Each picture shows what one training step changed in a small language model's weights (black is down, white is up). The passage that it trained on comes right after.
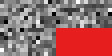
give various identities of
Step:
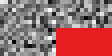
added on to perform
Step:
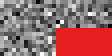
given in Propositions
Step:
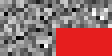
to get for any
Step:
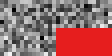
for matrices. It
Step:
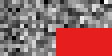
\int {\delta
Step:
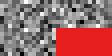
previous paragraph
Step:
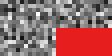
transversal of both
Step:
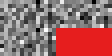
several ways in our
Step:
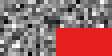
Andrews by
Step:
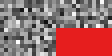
defined by ${\bf
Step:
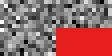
Bloch mapping
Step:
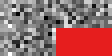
physics. Our group
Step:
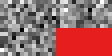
intensity profile along the
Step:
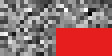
we report the identified
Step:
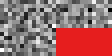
and l –
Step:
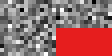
unit price
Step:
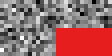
many powers of
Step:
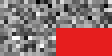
a complex structure
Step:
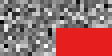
i$ and
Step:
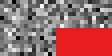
of instantaneous
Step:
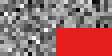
discrete cocompact subgroup
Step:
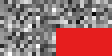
study indicates that although
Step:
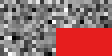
manifolds. The half
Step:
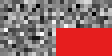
conjecture should be
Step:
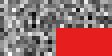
by performing cluster
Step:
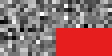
gauge transformation of
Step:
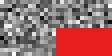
is itself an intrinsic
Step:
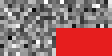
hole can be embedded
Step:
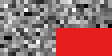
the three observables can
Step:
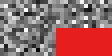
the manifold harmonic transform
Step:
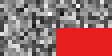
described by the
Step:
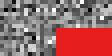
We prove that the
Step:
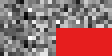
lenses in
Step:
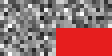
request for
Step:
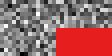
of NGC
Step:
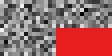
to the resummed
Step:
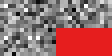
the fundamental basis for
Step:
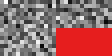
can be a function
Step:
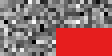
The mean free path
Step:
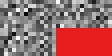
to the data is
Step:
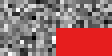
at the time level
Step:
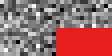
of papers that are
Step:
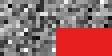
reduced paths to a
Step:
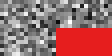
refer to this relation
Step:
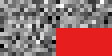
between the various
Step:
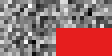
mean decreases as
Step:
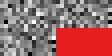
At the stiff
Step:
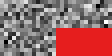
to evolve,
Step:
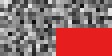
reformulation of
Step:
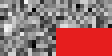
indicates the position of
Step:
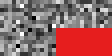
of vertices of vertex
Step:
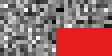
the case when
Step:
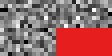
\item Then user
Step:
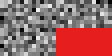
We appraise the
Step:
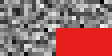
\Gamma =
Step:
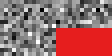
and for intrinsic condition
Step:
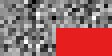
believe that
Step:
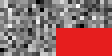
one common vertex and
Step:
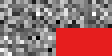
as $\sigma$
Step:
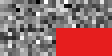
affinity of such
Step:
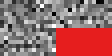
The node corresponding to
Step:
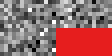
responsible for
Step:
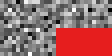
Pol – Glan
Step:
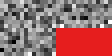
to use. The
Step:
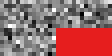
models'', {\em
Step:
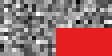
However, neither
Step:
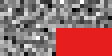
\Gamma$ be
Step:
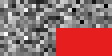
the form of a
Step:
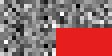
Complessi -
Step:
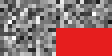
which encodes the
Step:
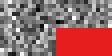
density and each of
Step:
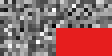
definition of $\xi
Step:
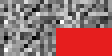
variables are needed to
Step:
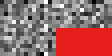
the initial viral
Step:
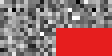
then $D$
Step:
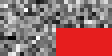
the graphs satisfying the
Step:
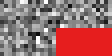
is not lifted
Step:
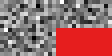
might be difficult to
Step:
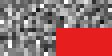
stringent of these
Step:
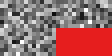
over the Ising
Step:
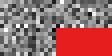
also found for an
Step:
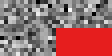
a character, say
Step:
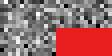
names of the
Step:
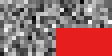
set to zero.
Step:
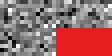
drain and
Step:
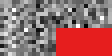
further complicates the
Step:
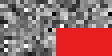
the fibre above
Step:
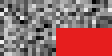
running time.
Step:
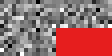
and mixtures
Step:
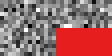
reasoning.\\ We
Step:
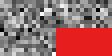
onto $H$
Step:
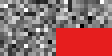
the eigenspace
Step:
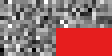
Bayes factors, especially
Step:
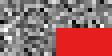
and Type
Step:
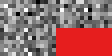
the material flux through
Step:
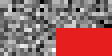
ring $A$
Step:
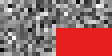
critical exponent and the
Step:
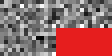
deleting the
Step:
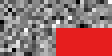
V$, and
